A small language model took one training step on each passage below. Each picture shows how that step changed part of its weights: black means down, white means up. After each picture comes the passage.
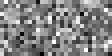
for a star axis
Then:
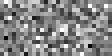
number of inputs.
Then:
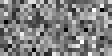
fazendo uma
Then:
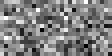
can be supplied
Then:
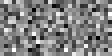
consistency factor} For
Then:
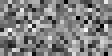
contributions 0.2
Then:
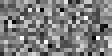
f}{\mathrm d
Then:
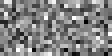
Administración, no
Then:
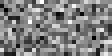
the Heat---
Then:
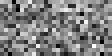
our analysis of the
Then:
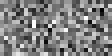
dentate tray
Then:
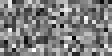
the study design and the
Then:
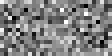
language acquisition
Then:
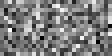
their parsing,
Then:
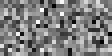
e a superação do
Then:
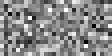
regression analysis' are
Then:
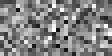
influences liées
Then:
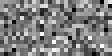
very specific to the
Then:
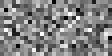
Economics \and
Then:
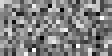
$\chi$ which
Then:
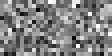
the anomaly
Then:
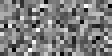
a significant part in the
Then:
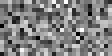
India. He has
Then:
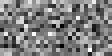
of the magnetic field.
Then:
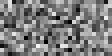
the scale of the world
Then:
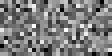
powerful tool to
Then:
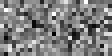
to unmodified
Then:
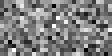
ser articuladas
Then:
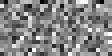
main text leads to
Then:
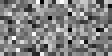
energies higher than
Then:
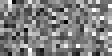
the walls,
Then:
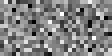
en respuesta a
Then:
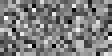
both \ion[Fe
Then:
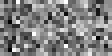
tasks. The system
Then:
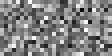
In addition, they
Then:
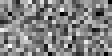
international review of research
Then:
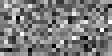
la Asunción -
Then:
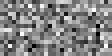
parameter instead of
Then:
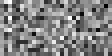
study tend to
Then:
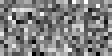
We can parametrize
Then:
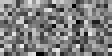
of the overall
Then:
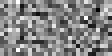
r$ and $n
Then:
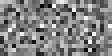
so'm har bir
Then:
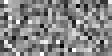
diagnosis and
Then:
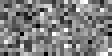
there was an about
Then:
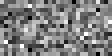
introduced an additional factor
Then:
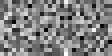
produto de
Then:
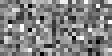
To cite:
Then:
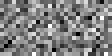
image Fig.
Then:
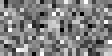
to exploit
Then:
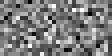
rer. nat.,
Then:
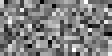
to analyze how and
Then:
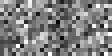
of GECAM
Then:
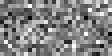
applying an additional difference
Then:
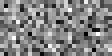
met and contact data
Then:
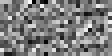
understand the evolution of the
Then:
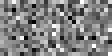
emocional en
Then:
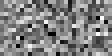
Alamos National
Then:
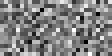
40 % of people
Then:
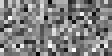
Diagonal elements
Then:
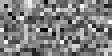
independently associated with higher
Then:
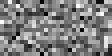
account the time of
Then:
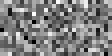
optical modes. This
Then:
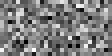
time-series dataset
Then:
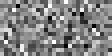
correction to Eq.\
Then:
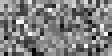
and has been included in
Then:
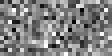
de emergencias
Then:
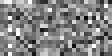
organization has a clear
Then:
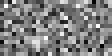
maupun secara
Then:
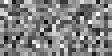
always acts to
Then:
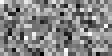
expected from symmetry.
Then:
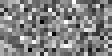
& prompt &
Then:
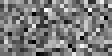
amaliy va
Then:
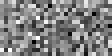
of Oromo
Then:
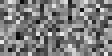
Illumination during
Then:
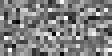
bias at the level
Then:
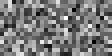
the majority of
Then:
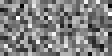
as well as internal review
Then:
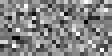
refere aos
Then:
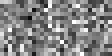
exposure was
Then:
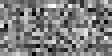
peak positions of
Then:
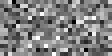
x \neq
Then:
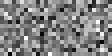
von Raps
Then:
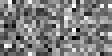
the effective potential can be
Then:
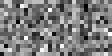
de Investigaciones
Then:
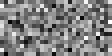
However, the quality and
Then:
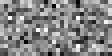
difference in the transformation
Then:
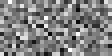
reproduce a
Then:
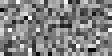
the experimental curves in
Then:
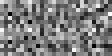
action is a natural
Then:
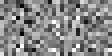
discussed in the
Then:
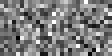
to the dual finite
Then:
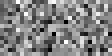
тем процесс
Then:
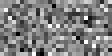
serology assays for
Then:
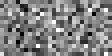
and pain assessed
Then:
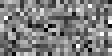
small enough to fit
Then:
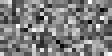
Adequado dos
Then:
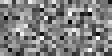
In both cases, we
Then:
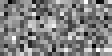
be quite interesting
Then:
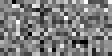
should avoid
